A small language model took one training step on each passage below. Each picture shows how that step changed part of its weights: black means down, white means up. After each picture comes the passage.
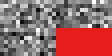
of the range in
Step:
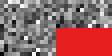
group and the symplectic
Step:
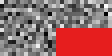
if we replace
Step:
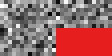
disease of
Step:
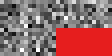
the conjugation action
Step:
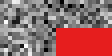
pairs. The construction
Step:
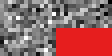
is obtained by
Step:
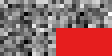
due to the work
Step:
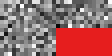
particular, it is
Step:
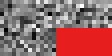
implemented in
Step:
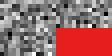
lie in the
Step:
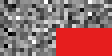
holds is when the
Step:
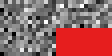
arbitrarily small
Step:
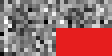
– yilda
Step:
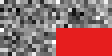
a {\it
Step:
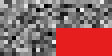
in this field.
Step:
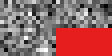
Introduced by
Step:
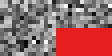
unsuru olan
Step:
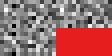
و کار
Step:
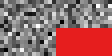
\par $\theta
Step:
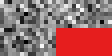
indica a
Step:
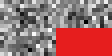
aprile e
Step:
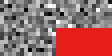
NY |
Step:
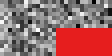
en beschrijft
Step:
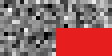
the simplest
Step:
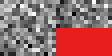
tanto para a
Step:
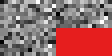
giving by
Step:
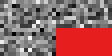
and understand other
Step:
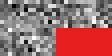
Let us denote by
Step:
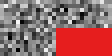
of the iteration satisfy
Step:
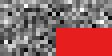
word obtained by
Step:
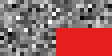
is endowed
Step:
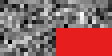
The obtained formulas and
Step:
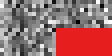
de numerar;
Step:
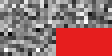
que garantice
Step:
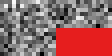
from the local invariant
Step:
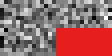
are proved in a
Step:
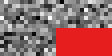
for this.
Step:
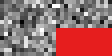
werk, men
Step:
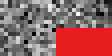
projects to
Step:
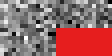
implementation of various
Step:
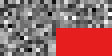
is well-known
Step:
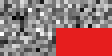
Choose an
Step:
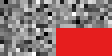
data given in
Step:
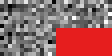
is the largest measure
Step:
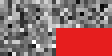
the campus
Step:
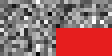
that $\mathfrak
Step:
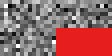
shell elements has
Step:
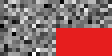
density function, and
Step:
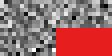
la evidencia.
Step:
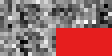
the image of
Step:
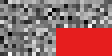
associated with equations
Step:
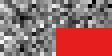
existe una gran
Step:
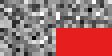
але й
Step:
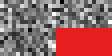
du cours
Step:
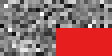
distance and mixed
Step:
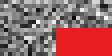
and convex.
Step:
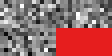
Consequently \[
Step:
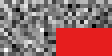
social interaction,
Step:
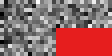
and therefore a
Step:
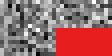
the endemic
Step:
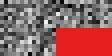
The last two
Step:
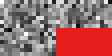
de contribuir
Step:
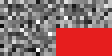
it suffices to study
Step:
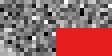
map $r:
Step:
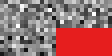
homology of the
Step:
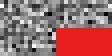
иш олиб
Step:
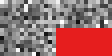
e inovação
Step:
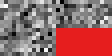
to their vector
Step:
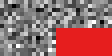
is defined through the
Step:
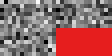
be a connected graph
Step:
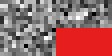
biologik faol
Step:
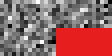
the hyperbolic distance between
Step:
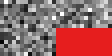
\in I$
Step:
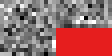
técnicas para la
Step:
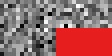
absorbed into
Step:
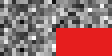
\in \partial
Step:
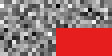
financiamento Os
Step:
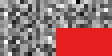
bilimlar va
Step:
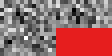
a una política
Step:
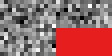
for empowering
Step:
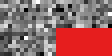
n$, the
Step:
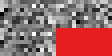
of functioning,
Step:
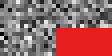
{\bf Proof.}
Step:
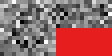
of $u$
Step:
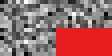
ГСУ для
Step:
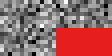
in } G
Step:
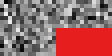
a hyperplane.
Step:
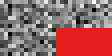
in the work
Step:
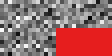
observation immediately yields the
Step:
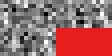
side of the
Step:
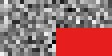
yoki yarim
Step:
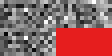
the previous one after
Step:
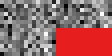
$D$ the
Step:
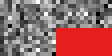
the convergence rates
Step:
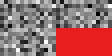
the setting of the
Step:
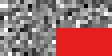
platformalar va
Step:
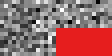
and national
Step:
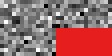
\noindent then,
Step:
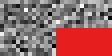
just one of those
